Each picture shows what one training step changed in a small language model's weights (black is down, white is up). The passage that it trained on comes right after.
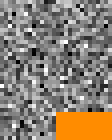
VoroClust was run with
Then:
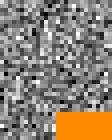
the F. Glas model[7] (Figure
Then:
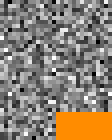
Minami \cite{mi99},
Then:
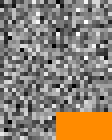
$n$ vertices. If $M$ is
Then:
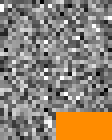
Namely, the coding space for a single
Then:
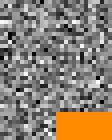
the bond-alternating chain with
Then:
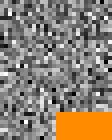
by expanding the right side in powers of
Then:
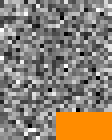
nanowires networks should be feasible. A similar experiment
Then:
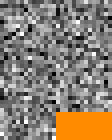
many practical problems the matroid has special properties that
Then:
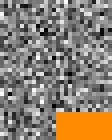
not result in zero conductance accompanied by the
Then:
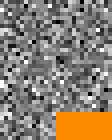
topography. On the NW day the
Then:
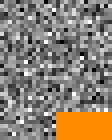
pattern data, but not pure white noise, we designed
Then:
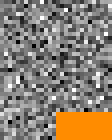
them and its length. \smallskip To establish
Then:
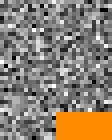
(\mathbb {A})$, is defined to be the set
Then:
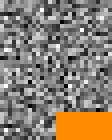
Z$$ for any $X,Y,Z
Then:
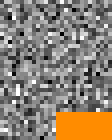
asymptotic expansion is used to compute the values of
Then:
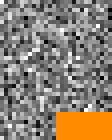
function of $J'/J$. Inset:
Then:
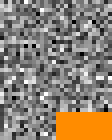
hole, so the strong light bending can focus most
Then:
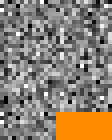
proper motion of $H_{W2} =
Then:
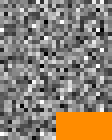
not crucial here, as it is not far from being
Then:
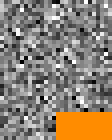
By Lemma \ref{Hexagon}, we have
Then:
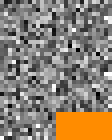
holds for two elements $g,g' \in
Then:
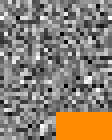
the Markovian limit. The CDF was
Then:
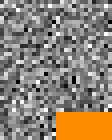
step. \label{fig:ll4d}}
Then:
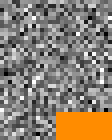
eq}) and then excluding variable $\chi$,
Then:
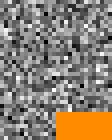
on $M$. If $\mu$ is the corresponding
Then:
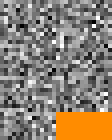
fully observed, error-free sample paths and derive asymptotic
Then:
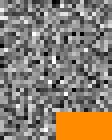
+ |x|^{p_0})$ for some constant
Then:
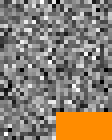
solid-state detectors, Detector design and construction
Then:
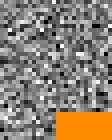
state tomography of the state using the same
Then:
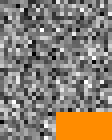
constant) \begin{equation}\label{Eq:
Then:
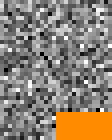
of the transverse magnetic field strength and, in particular,
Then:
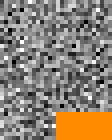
panel, (4-5) lateral
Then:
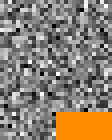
a Ramachandran projection discretized over a
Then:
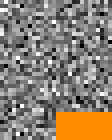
with $ e_d $ as high as
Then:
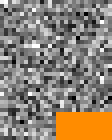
{{\dot E_m \left( t
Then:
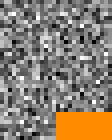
$A_{\alpha,k}$ the affine space of
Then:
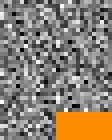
thank the support from the National Key Research and
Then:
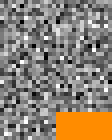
independence assertion surely leaves more room for
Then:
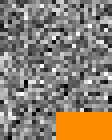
GitHub repository can be
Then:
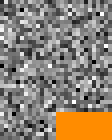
(1\pm\epsilon)^2 \cdot
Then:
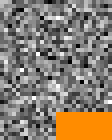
4,7\mod 9$ be a prime.
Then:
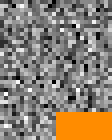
the tendency of the corresponding coefficients to decrease with increasing
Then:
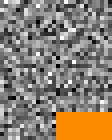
considered equivalent iff $\alpha = \pm
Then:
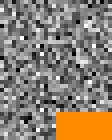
\noindent The method of Carleman estimates was introduced
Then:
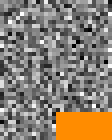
the simpler shortest path problem. In the
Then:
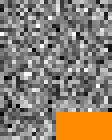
vast image datasets from diverse application domains for both
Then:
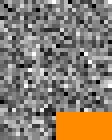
bounded is the $T$--coboundary of a bounded
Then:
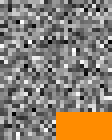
0 otherwise.\\ \end{description} \noindent
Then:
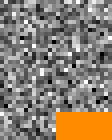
impurity strength $\mu$ has different meanings in
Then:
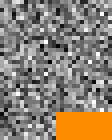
set $S$ of finitely many Gauss diagrams.
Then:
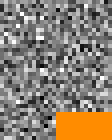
failure as loading rates decrease. Exploring
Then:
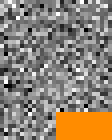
dashed] (s.corner 13) --
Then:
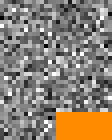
model. \citet{FKLM} further propose
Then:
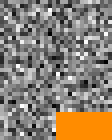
$Z^\prime$ boson, that has both
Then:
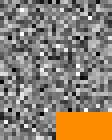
of certain experimental features--referred to in the
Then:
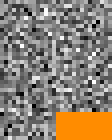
offer end-to-end automation for
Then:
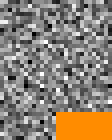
require this. Two bracket resolving trees will
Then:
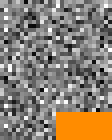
type. For dimension types $D_1$ and
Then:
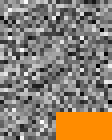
are necessary for our purposes. A particular case that
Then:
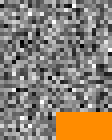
correspondence for the dual pair $PGL_2
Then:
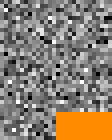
$^2$ Institute of Spectroscopy, Russian
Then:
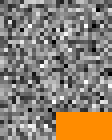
$\G_1$ on the left and
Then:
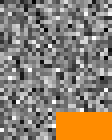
by (\ref{pro}), Fubini's
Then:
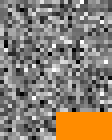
complex. We found that ENAQT is
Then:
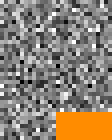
\subseteq \CC^2$ such that
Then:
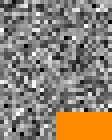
sheaf $\mathcal{G}$ and holomorphic map $J
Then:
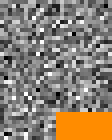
presented in Eq. \eqref{ALrq}
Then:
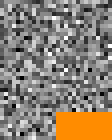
are well-represented in terms of links to
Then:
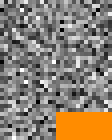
\cite{SR04} and Bokanowski
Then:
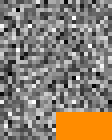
occur in media with fractal geometry as well
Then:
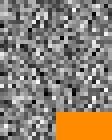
MUSOR methods offer a very powerful tool
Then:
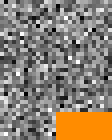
I$. Observe that for $k\leq
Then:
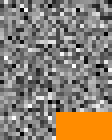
nice property of being scattered but not discrete.
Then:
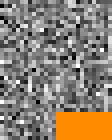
to other Mellin transforms: such a function,
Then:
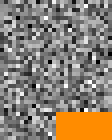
important equation in general relativity. It relates the
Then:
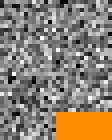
)$. Since $g_0$ is an arbitrary
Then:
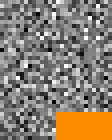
(3) By hypothesis, $\Delta$ is finitely
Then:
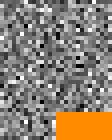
threshold and pinning frequency of magnetically induced
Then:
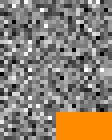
64, 93, and 55 respectively.
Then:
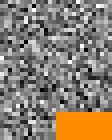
one would need as many observables as possible, like
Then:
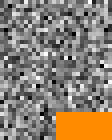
$\delta\omega$ by numerically integrating
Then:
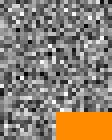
them can be realized as the maximal pro-$p$
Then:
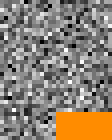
increasing volume reflects the steepening trend seen,
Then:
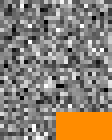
zeta function}. Selecta Math.
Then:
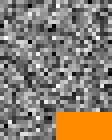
r }\right)$ is obtained, the axial distribution
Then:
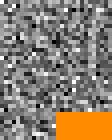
the hystereses loops. In the
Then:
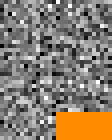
We only give the construction when the set is of the
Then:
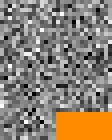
For all $t \in \natnum$,
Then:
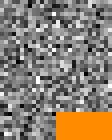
tape \STATE copy remaining input to the output
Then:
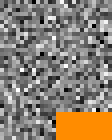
radiative zones of red giants. To
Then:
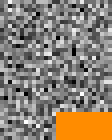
propagation times are given by \begin{equation}
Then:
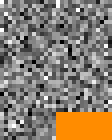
II order and ($\triangle$) III order) mass distributions
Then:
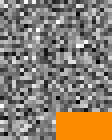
our present experimental incapability to produce large
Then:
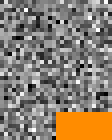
to be flattened is not specified and the
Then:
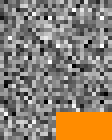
position. This is a standard assumption in most results concerning
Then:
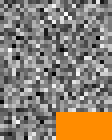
such that $r/(pr-p-r)
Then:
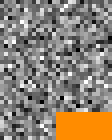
(2^\mu)^+$, the models $\langle
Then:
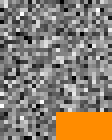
D),\nonumber \end{eqnarray} for all
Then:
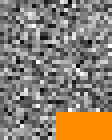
degree of the vertices of the corresponding sets is odd.\\
